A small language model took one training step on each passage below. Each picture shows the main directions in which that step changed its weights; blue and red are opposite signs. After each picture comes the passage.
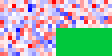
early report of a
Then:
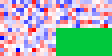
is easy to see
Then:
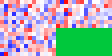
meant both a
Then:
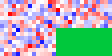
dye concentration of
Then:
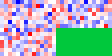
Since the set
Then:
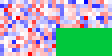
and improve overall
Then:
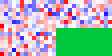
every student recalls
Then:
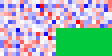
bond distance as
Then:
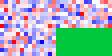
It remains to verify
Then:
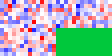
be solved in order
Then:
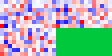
landfills and
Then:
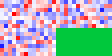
conclude that type 2
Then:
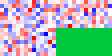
may cause financial,
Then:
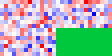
to the group
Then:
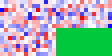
ether. The
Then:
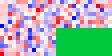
nearly two
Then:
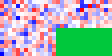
analysis given in
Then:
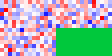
Cu]. The
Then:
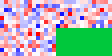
presents a significant
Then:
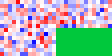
State of the evidence
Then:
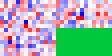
good opportunities to
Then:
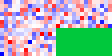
sampling period. The
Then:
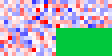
language testing.
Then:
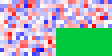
of infinity},\\
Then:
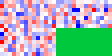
revises the
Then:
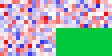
and number of
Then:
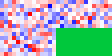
accelerating rate,
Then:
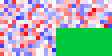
no change in
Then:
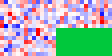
Scientific studies
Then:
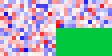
architecture, and
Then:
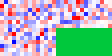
month mean Range
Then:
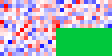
required from an individual
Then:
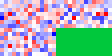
Sector - The
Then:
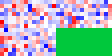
aspect of gait
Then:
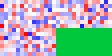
solver. In
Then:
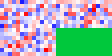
product's cost was
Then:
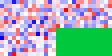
m¹ of
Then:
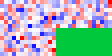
of patches,
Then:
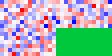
(with electrical
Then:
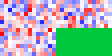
long knot is the
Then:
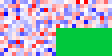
are established after
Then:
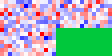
along the positions of
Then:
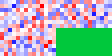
on $\Omega$.
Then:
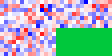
other yes project
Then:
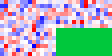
the task and
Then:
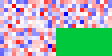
We discuss this in
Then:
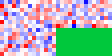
right-side limit
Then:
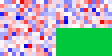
data is being used
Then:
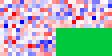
than that of
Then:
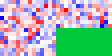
contents. In
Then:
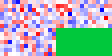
automated health
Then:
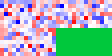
and event integration than
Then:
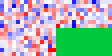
laboratory with maximum accuracy
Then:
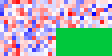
structures for the line
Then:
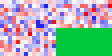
convex set, we
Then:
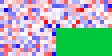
All membranes showed
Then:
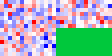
important for us
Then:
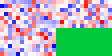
and improves body
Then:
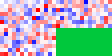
sense. If the
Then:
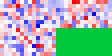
on the curve.
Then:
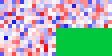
in new treatment technologies
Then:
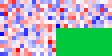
we must choose in
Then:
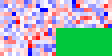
a factor of
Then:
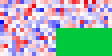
they are connected with
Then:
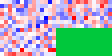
of the figure
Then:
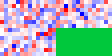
separate deep learning representations
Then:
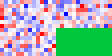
, \\ \nonumber
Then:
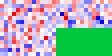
one that contains a
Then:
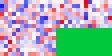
the statistical significance of
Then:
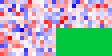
using synthetic data generated
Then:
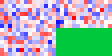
maximum degree, but
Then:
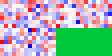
states could provide valuable
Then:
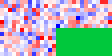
widely distributed in
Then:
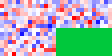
model l nonlocal
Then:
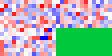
the following universal
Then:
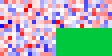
reaction of appearing
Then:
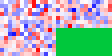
will implement so as
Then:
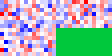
use the assumed
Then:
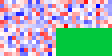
u \in
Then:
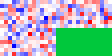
of nutritional
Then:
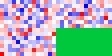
is done by applying
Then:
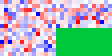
These procedures will ensure
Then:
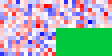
very weak, it
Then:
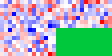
then there exists a
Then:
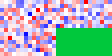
used. The study
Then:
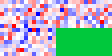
dynamics can be
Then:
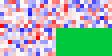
according to the distribution
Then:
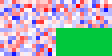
the SPH model
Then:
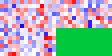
for $\mathcal
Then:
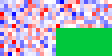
strength resulting from the
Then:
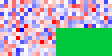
degree in computer science
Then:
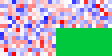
of defense for
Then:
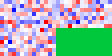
nrms =
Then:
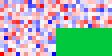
transmitted from the
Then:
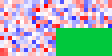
project. The approach
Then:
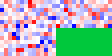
explicit computations of
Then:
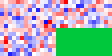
3 are not
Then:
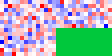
vector fields} The
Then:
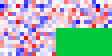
the relation between
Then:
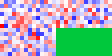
absorbed and
